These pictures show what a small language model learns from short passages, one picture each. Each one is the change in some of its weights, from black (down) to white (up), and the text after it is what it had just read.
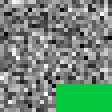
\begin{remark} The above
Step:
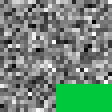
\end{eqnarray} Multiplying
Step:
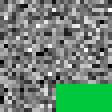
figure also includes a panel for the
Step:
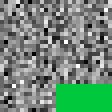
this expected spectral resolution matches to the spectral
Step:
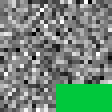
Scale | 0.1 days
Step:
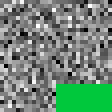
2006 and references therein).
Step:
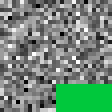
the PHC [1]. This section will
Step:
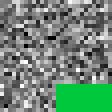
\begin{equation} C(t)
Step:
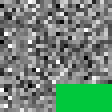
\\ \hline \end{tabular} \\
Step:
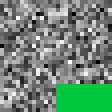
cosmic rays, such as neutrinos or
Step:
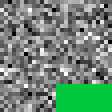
included in the contract and that the
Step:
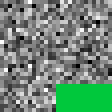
modes of crystallized WDs have
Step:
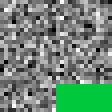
review, we will introduce the development of
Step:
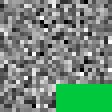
and superstring theory, may solve
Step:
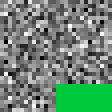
Poisson equation and consequently
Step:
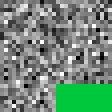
factor ${\cal K}$ suppressed), which
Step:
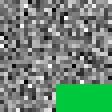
[red and purple vertical segments
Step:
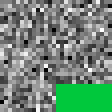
as a metric was utilized [8].
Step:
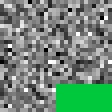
of: (a) the velocity of the
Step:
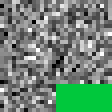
orbital motions over the 26
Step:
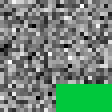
\section{Introduction} The generalized
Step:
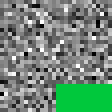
density of $\ldt$ is given by
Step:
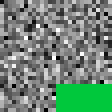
$\mbSF$ and
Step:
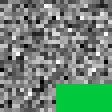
Further, there is research on tools
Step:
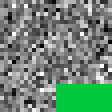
not be reconfigurable, phase
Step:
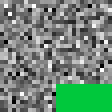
Working within the domain of zero density
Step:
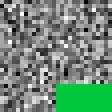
and \eqref{S2} share
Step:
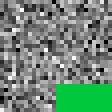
``true solution'' and characterize the
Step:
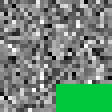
of symbols being pushed and
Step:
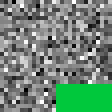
an arbitrary $n$-dimensional spacetime
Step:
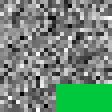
densities that decrease very slowly with
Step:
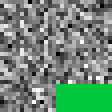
of cooling. For reference, the central
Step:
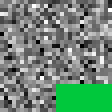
thought experiment, suppose that the
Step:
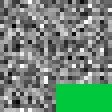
atom reactions. However, when we include
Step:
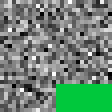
$(\ell,x)$. Given hybrid
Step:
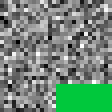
E. M. Dunham,
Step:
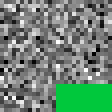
for the present model. On the other
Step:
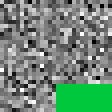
and kNN—across
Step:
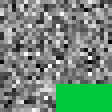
century's search, the first
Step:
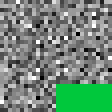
a system at equilibrium are all scaling parameters.
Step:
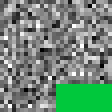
experiments one may expect substantial
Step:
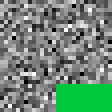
requiring only minimal
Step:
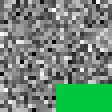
Only after both effects are taken into account
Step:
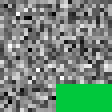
galaxy structures beyond $\mu_{r_{\rm
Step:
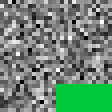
$s$. For that, we introduce a
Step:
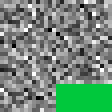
to specific features of its electrical and optical
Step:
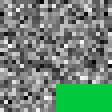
volume. To ensure pallet
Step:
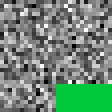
MHz s$^{-1}$ for frequencies
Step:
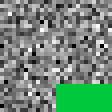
existing models that share formal
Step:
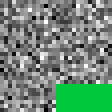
millisecond pulsars,
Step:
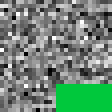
first nearest neighbours,
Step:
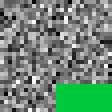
we also coded as a
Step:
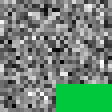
can achieve the evaporative cooling
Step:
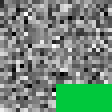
ratio was $\lesssim 3$. The results
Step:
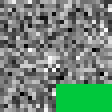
population, \begin{equation}
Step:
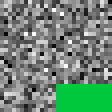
Note that this model features only one magnetic
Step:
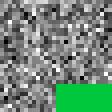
role of different eccentricities
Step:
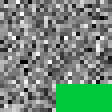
the PDFs are plotted for different
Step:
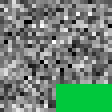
different light polarization} \begin{figure}
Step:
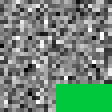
another point of view. Electron is
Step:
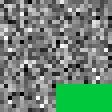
and the existence of a robust gap
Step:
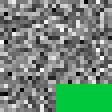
of the double-slit scenario is
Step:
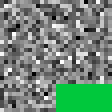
of the s-process seed
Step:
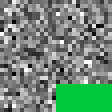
addresses the operational gap between AI
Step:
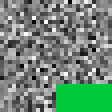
& Copilot outputs code that
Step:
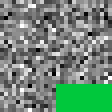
value of $p$ is found to be
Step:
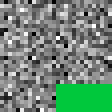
DM halo in Newtonian gravity
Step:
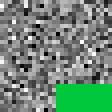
paths going through vertices in any
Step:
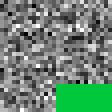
inspection of the corresponding labelling
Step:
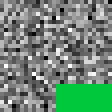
M. Hastings. Our numerical
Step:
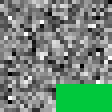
Gaussian zero mean white noise [13].
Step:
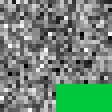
given on the low end by the
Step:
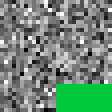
inner boundary. The explosion mechanism will
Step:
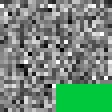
including vector mesons and the eta,
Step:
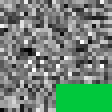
in residuals to a simple
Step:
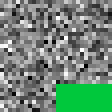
much lower than the density for phase separation
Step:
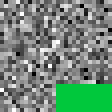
the lattice with predictable and controlled results
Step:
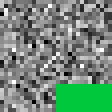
complex alterations in nuclear
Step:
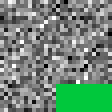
the %% title and affiliation
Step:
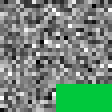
Gravastars with parameters
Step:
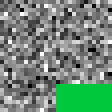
USA} \author{Cenk
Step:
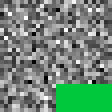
coherent excitons below the critical temperature.
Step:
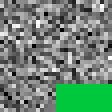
Poluektov for providing
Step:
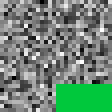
in Fig. 3b and 3e of
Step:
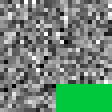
candidate leakers, have
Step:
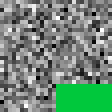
been a lot of discussion on
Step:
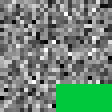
since the loop integral is proportional to
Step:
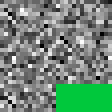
we may view implementations as computing a
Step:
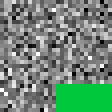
While some satellite operators committed
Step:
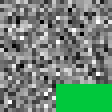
exchange constants up to third
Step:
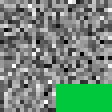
to engineering the sub-
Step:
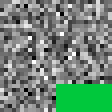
open-source tools have been selected
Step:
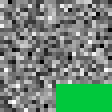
4$ eV (blue dashed line),
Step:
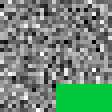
- Noise in propagation and detection}
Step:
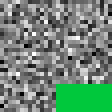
quiescence period, the second
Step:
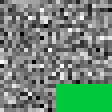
arising here: let the function
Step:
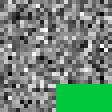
polarization observable. The simplest one is
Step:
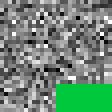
light, $\sigma_0 =
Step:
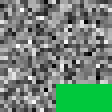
results are shown in Figure S4.
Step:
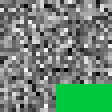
eikonal diagrams that contribute to
